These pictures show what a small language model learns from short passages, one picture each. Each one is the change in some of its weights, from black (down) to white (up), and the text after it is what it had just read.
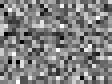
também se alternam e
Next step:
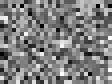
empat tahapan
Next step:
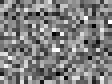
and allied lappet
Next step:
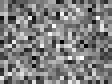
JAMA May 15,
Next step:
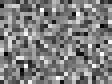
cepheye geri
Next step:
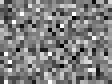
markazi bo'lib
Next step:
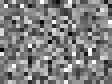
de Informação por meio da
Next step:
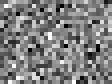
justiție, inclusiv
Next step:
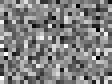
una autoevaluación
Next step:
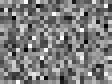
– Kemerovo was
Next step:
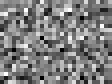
apakah amnesia yang
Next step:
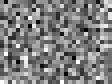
dois estudos de
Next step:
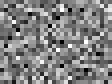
частью этикета
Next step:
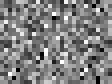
**методів**, а
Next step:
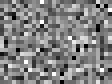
алкоголю в
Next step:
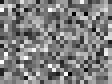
лозим, чунки бу
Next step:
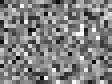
como las variantes en el uso
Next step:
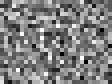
complexo escravista
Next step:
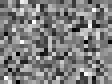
teachers to ensure
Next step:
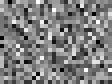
radiofrequência no
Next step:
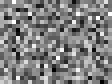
not survive the
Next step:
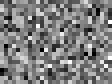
força muscular,
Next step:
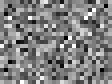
ham moliyaviy,
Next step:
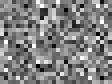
субъектов РФ
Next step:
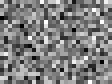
Global Response to
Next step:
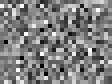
de différents lieux
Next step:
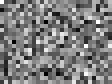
instituições financeiras),
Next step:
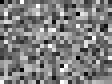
asosida xulosa
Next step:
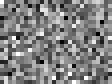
3,4km, eine
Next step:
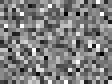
de suas características mais
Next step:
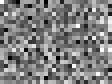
Estic especialment
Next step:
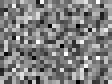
Thoughts and
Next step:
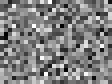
Als Pro Velo St.
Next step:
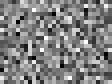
sobre el inmueble,
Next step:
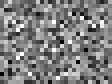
Usi maqala
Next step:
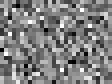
conceito de nativos
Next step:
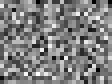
usagers sont au
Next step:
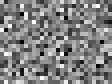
анализа, оценить
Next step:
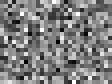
estrategias de
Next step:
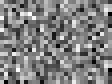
the completion of the
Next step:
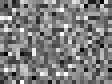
ketua umum dalam
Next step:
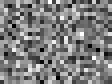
масса олингунча
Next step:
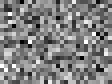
відміну від
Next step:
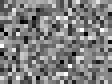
sedang berada dalam
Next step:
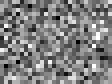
del vino mezcal
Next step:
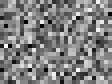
kritis. Sebab
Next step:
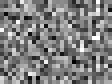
potato farming.
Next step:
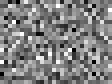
- Leblon |
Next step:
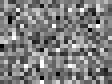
M., Borgnis,
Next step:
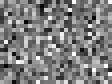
nominación, el
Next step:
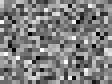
простір: зб.
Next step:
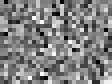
especialistas e
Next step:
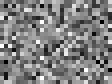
їхній тип
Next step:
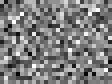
e purificata
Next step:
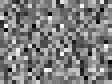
bulishadi bu turdagi
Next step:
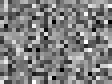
oshiradi. Xususan,
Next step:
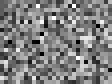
here? *Nature
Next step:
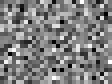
theoretical foundations
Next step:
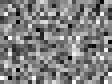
(respectivement 75
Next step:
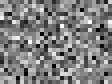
використання як
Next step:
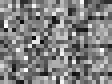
boshqalari uchun moslashuv
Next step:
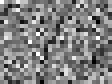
Вкажіть, чи
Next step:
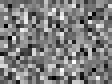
representasi dari
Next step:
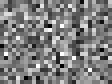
toifaga kirishini
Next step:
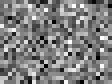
peut en effet avoir
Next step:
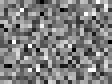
bog'liq bo'lgan
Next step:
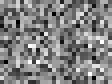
speech activities.
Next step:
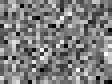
kamolga yetdi...
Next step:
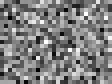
Grande do Norte
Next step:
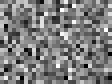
con tutti gli
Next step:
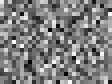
embasadas nos estudos
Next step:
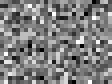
– loss of profit. The
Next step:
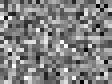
копіях у
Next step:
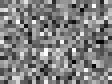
kalom ilmidagi
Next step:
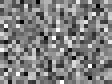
5th International Scientific
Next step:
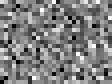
argumen, dan
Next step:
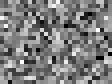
oshirishda iqtisodiyot
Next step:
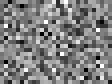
экологического образования.
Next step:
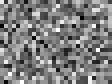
arqalı dep
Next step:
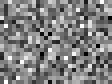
то есть костное
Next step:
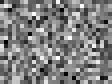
ki doğruluk
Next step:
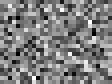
de qualité. ➤
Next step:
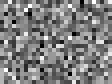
resurslardan intensiv
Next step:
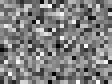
undan foydalanish
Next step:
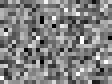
suplementares onde
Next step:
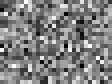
оғир шикаст
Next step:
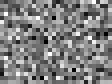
(couches B5 et
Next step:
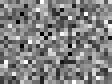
нарушена, что
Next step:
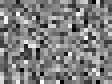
teaching the science of
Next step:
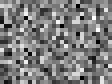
P.) Povodom
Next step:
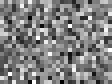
Prototype and the
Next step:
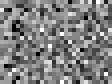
holati va kasallanish
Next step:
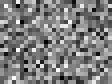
исследователи Дж.
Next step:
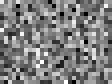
(muy rústico
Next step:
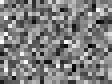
пашни Тувы
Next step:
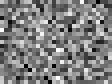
sono alcuni
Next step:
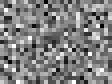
e o desejo organizacional
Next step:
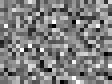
taminlaydi. Uy
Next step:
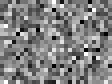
va ochiqligini
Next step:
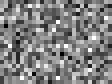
davlatining vujudga
